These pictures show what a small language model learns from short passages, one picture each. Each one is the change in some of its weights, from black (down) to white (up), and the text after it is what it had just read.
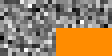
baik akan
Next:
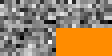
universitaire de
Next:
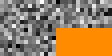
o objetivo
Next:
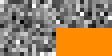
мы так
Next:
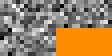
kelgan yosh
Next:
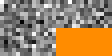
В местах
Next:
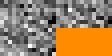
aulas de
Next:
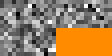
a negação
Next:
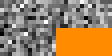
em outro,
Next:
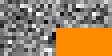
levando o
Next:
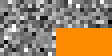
o acidente
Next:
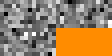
chiqish uchun
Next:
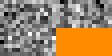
of pedagogical
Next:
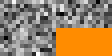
of his
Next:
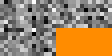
relevant to
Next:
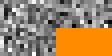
had the
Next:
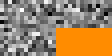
pero nada
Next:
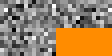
uchun yarim
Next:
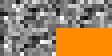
ishlash hamda
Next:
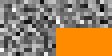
example of
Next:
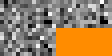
art are
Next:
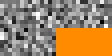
il fondamento
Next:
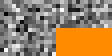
uchun bizga
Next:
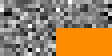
pontos na
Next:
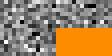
3 yoshli
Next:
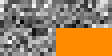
в мозг
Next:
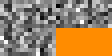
de São
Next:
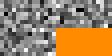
level of
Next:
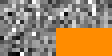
sido un
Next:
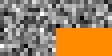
ishlari bilan
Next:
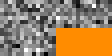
o arie
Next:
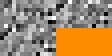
Universidad de
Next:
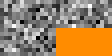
etiladi va
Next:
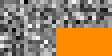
O Programa
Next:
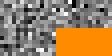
muestra que
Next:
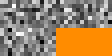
los estudiantes de
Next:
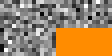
devem ser
